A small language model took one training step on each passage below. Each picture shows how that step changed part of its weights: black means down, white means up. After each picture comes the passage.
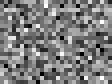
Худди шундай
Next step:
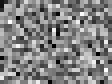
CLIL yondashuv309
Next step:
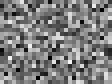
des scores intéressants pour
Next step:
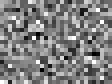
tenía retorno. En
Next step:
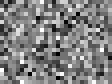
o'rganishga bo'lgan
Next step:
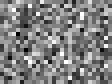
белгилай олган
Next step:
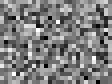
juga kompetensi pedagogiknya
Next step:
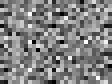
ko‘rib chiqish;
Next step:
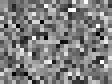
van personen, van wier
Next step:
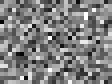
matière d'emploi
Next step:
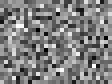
como manifestación de una
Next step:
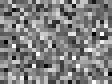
pengelolaan anggaran
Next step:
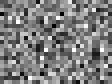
використовує елементи
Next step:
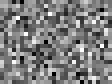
transisi dan agensi yang
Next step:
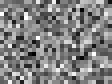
texnologiyalarni xalqaro patentlash
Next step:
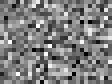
sim com métodos tradicionais
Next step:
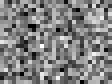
станом (за відповідним
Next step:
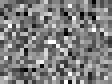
compensarea puterii
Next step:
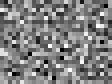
sofreram impactos no
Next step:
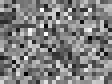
Reklama orqali kompaniyalar
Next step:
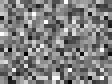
niveau similaire (19
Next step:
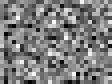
«математика», и
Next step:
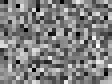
148 по заявке №
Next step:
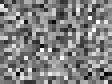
la materia en cuestión,
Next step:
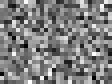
проблемних питань,
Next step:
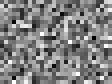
advierte un incremento
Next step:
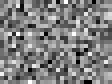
الدين محمد
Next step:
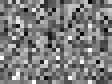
não se limite ao público
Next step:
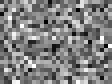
Par conséquent, notre
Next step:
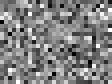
na forma de gráficos
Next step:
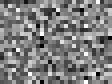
como resultado, discute
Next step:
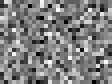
Nutzen bringt.
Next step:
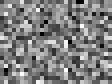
facteurs, notamment les
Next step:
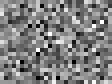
va hk. •
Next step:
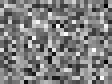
boshqarish masalalari federal
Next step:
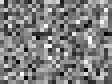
6º semestre do
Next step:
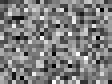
desarmando-os e os
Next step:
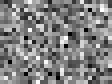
uchun XIX asrning
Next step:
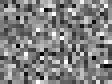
тоталитар тузumi
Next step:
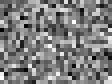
быть удобными для
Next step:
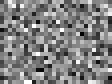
талаб қилади.
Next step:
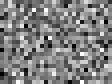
de carborreducción es
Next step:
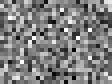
lograr la máxima
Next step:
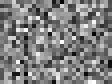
кримінального процесуального
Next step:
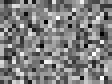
testiculus (ver
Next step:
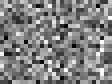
kishilar ozor
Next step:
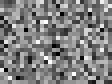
o'tkazish imkoniyati ham
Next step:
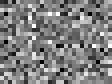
tafakkurni rivojlantiradi.
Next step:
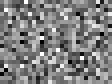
Гузикова М.
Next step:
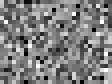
respectively, in basal
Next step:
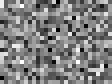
especie. Las actividades realizadas
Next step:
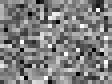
környezetet is.
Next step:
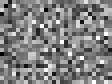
Bolaning hayotiga,
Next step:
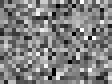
Respublikasi fuqarolarining harbiy
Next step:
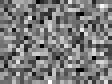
асосан худудлар
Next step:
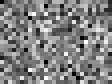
xalqaro tashkilotlar hisobotlari va
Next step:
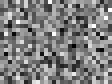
ven sumamente afectados porque
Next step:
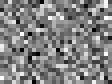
i dostępność
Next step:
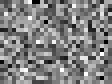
але з роками
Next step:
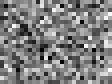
el individuo se enfrenta
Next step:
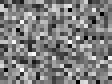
Arafat est passé
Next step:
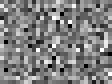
bilimlari taktikaning
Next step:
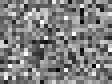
empleo del método comparativo
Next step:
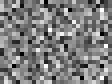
kosakata dan tata
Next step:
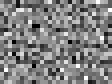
ularning ta'lim samaradorligiga
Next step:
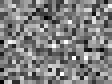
da prefeitura que
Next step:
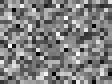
*como é possível a
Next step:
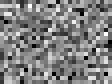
eficaz de la evaluación
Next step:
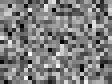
com especialistas. Assim,
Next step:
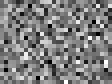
modo espontâneo
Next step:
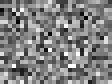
is paid to the risks
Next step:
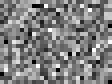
consegue calibrar de
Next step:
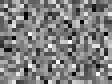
La figura 1 muestra la
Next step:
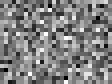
наиболее подходящими
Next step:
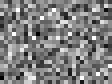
op na. Er bestaat
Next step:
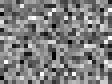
процессе решения задачи
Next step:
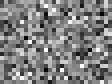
bo'lib, bu uni
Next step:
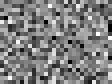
это подпитка из
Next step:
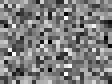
підхід нерідко
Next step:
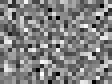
И ПРАКТИКА
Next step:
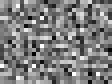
documentare și până la
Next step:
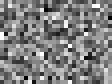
(Bandung: PT
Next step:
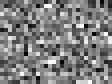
освіту [1].
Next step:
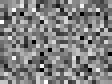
uchun asos bo'lishi kerak.
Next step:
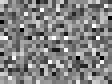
Zeynalov. //
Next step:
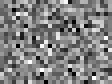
e uma gestão territorial integrada
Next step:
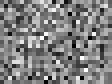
Chunki, haqiqiy
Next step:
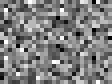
BULGULAR ve
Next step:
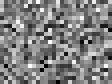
qiladi. Bu, o‘z
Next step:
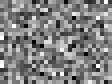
in: proc.docl.
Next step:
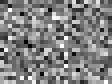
São Paulo: IAL. -
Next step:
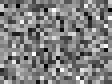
Aperti” e 19
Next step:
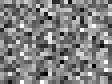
масалаларни ҳал
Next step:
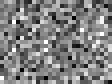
mahalliy materiallardan foydalangan
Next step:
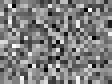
livres. A proposta
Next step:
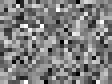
de tre workshoparna
